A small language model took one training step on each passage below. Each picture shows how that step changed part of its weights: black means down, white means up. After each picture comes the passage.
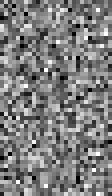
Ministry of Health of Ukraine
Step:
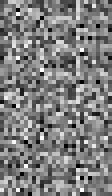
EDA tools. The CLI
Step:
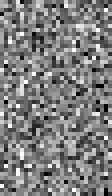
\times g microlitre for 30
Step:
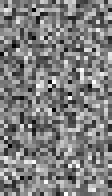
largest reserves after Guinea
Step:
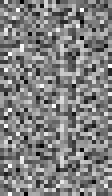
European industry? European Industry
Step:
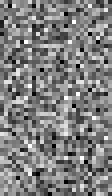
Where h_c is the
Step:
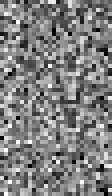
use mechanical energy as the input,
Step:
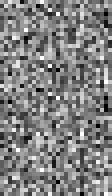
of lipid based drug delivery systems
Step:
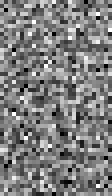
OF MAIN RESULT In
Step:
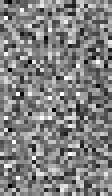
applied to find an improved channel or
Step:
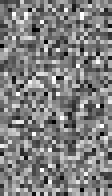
are affected by anaemia. In
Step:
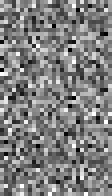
models suggesting an Amazon
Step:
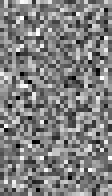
research question "How do operators of
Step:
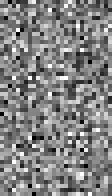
*Journal of Materials
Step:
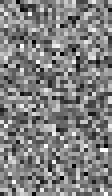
confidential. 2.4
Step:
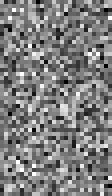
[2]. Plutonium
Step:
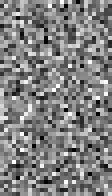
implemented in the CVCS so that
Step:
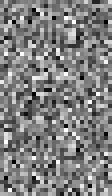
as it gave good peak shape and
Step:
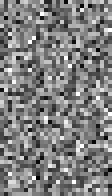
and effectively. In this research article, the
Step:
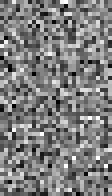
depends on each variety. The
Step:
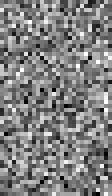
to project initial plans. Contents 1
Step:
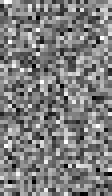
decreases for methanol +
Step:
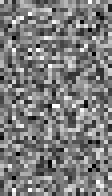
is no compulsion in
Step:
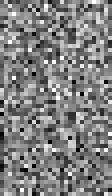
the study. A.K.,
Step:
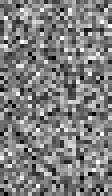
simple terms what this means is that, the
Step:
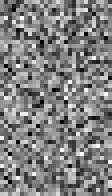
upon the experience of the team and related
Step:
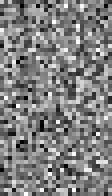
flow. Logistics services can make a
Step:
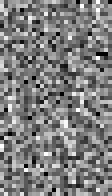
solutions results in finer fibers as well
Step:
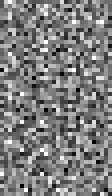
research-based STEM education and training -
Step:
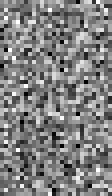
of caste discrimination,
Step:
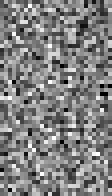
is derived mathematically by two phases
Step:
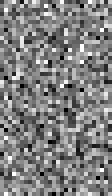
morphological and syntactical
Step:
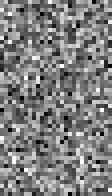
time the number of people who can provide this
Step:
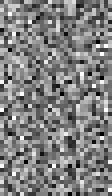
the assessment of the existing building performance,
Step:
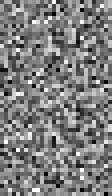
from Dukcapil leaders,
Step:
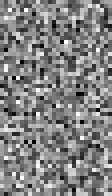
The distribution and selectivity coefficients
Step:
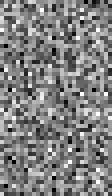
In *Workshop on the
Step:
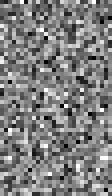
must be treated as subjects in today's
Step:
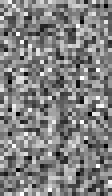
Two types of data used in order to
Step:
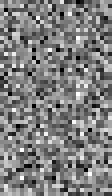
sea levels rising due to climate
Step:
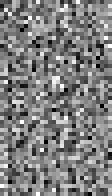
have been studied so far [10]. The
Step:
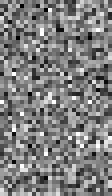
image of blood cells. Here, we
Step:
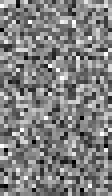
implement MOOCs to understand how teaching
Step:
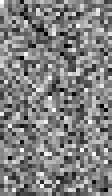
firms were randomly chosen
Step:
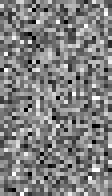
relatively little recent experience with building
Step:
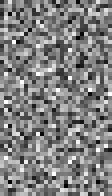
{Interquartile range
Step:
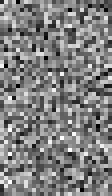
National Orientation Agency) and the
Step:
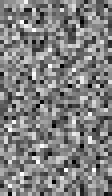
most of them are located in the
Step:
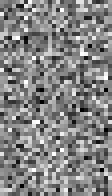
of biomass presents great potential for energy
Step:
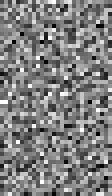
first step we recorded all general practices and tools
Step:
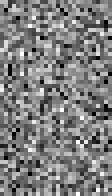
resistant gram-negative
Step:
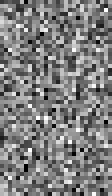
supervised. ❖
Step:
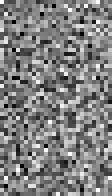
Rain Sensing The opportunistic
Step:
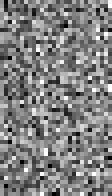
[7]. Storing medicines at
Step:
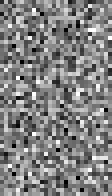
It's another way of communication. Why
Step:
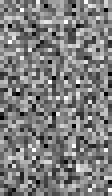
the IUCN red list,
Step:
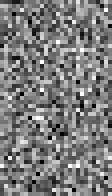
valleys of Mongolia
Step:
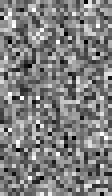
voltage control of PV integrated Dual
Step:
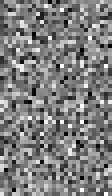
Int. J. Production
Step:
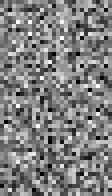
on this matter with the EU. The
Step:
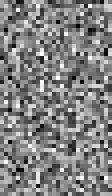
the athlete will distrust
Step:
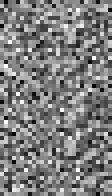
the lack of adequate stamp
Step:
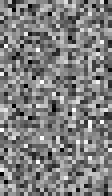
Coffee production (10 t
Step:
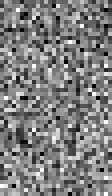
animations Videos, divided into
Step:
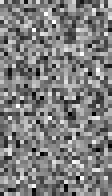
further specification. What emerges from
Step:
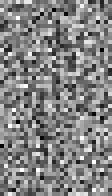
one of the requirements to attend the
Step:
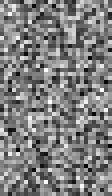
the instrument is reliable and suitable for the
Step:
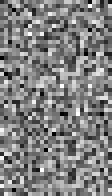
emission of a fluorophore is
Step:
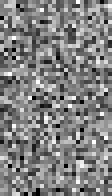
oxygen. Results indicated that it can
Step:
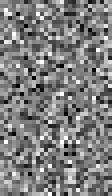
model training is carried out repeatedly
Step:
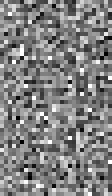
the heat demand of the building must be determined
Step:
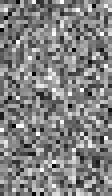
• People are recruited
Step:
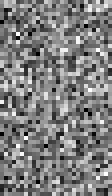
in LN-EDTA
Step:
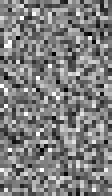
Introduction Mycotoxins are
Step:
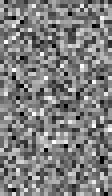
9 Facilities for field training should be
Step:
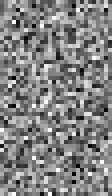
of AC power flow equations Q
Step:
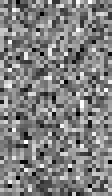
manage their finances, the more effective
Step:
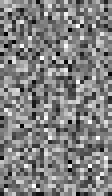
virgin material and E_V is
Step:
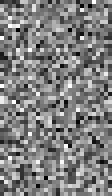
resource management: a systematic review. *The
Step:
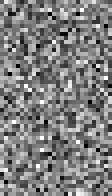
books (both the Bible
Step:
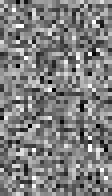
that there is a chance that the
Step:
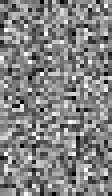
UV/Vis. This result was
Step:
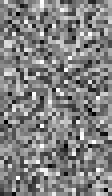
it is of great importance to contextualize
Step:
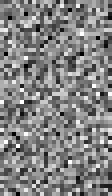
of access to spectrophotometers.
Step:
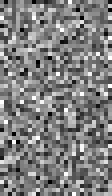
(2022), Photometric
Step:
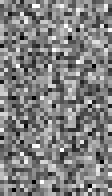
staging includes microstaging for primary
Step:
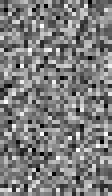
to a certain stage of coalescence.
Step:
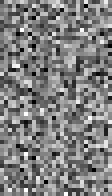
45.4% of cases were identified
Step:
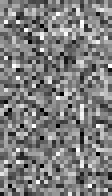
history, proving human societies’
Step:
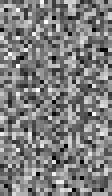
for energy management in Nigerian buildings,
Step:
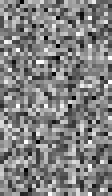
markets are evolving along with
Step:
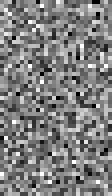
smaller for HoloLens 2
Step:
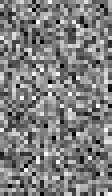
temperature had little effect on the
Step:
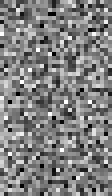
why, in the long term, the
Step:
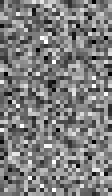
means that the first-year students' perception
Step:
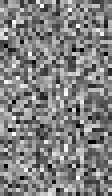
ancestral home of the
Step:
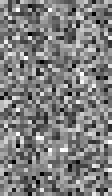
India's aging population needs strong legal
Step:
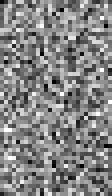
freedom and non-centrality parameter
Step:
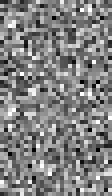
in Egypt that produce a number
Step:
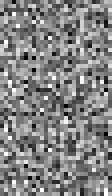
implementing modern costing methods.
